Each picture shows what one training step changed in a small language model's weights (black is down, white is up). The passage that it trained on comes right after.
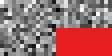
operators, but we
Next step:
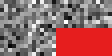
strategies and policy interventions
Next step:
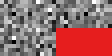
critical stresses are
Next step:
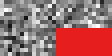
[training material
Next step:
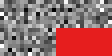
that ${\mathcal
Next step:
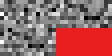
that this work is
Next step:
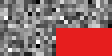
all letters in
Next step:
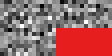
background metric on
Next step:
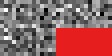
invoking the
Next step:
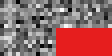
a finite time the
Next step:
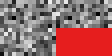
quantile prediction and
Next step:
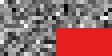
map in Love
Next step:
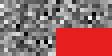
To assess the
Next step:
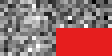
authentic is
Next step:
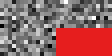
these combine
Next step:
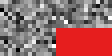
up by and before
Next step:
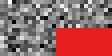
paper, we consider
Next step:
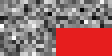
contradicts Theorem
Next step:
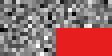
isotropy group
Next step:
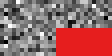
of an individual is
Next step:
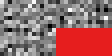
operators on weighted
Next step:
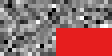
type of capital
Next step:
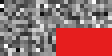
similar usage
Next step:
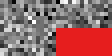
the inverter has
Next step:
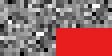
on the stochastic
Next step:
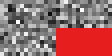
consider highly reliable
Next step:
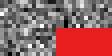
this instrument's reliability
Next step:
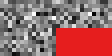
by the appearance
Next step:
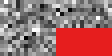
In particular, it
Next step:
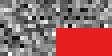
time of the total
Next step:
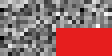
area showed that
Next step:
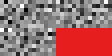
contradiction, because then
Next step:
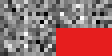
already jointly published
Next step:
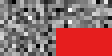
the issuing units
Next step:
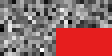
the parameter with
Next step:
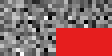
PS is employee
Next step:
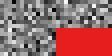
the convergence, we
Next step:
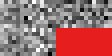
environment, the
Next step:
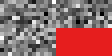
The following Figure
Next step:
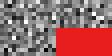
similar orthographic
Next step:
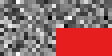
of the interaction is
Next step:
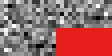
in their work
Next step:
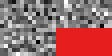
the one in which
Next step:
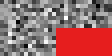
density $u$,
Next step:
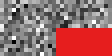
stabilizers are introduced
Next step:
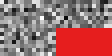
it must be the
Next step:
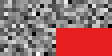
calculation, we deduce
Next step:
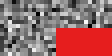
the initial profile},
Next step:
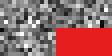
standard sheaf construction
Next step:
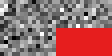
no matter what an
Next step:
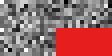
research employed a development
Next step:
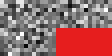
research. 1.
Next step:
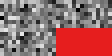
data recovery may
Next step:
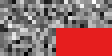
the reliability of its
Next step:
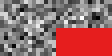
power series and using
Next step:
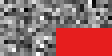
it is readily
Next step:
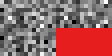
. The proposed method
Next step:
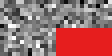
of confidence on the
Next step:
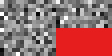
that used in the
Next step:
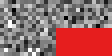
to the construction of
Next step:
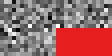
is $\alpha$
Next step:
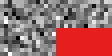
doses of
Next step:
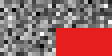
Due to their
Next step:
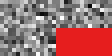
financed by national
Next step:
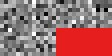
But fish contained good
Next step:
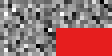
determining the nature of
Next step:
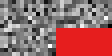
the result in
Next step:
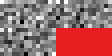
can then be
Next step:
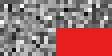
ensuring about proper support
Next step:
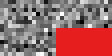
the weak dependence structure
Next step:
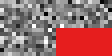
Then, the set
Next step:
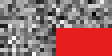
direct application of Lemma
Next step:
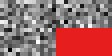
has put food systems
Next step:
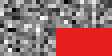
deity of the
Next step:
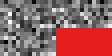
the synthetic
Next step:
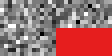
use of rather simple
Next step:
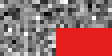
recognized as critical
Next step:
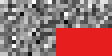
company is seen
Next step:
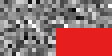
cycles of the
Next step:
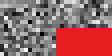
as CUDA
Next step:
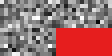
transferred in the
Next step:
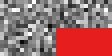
models. Indeed,
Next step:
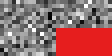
is integrable),
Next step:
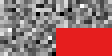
because, as a
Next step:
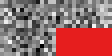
doubt whether
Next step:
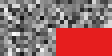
contrast to the typical
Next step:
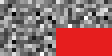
$x$ are
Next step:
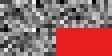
Research Council of
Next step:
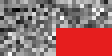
This makes the angle
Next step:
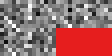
$a$ and
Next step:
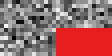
inside a finite
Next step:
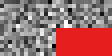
to fulfil the
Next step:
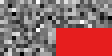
are not easy to
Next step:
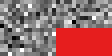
different density of the
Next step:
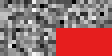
uniformly on bounded subsets
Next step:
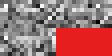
reduce backward
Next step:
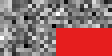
this section, we
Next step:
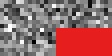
of surface water
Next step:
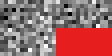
are also obtained along
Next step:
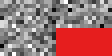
$\phi$ has
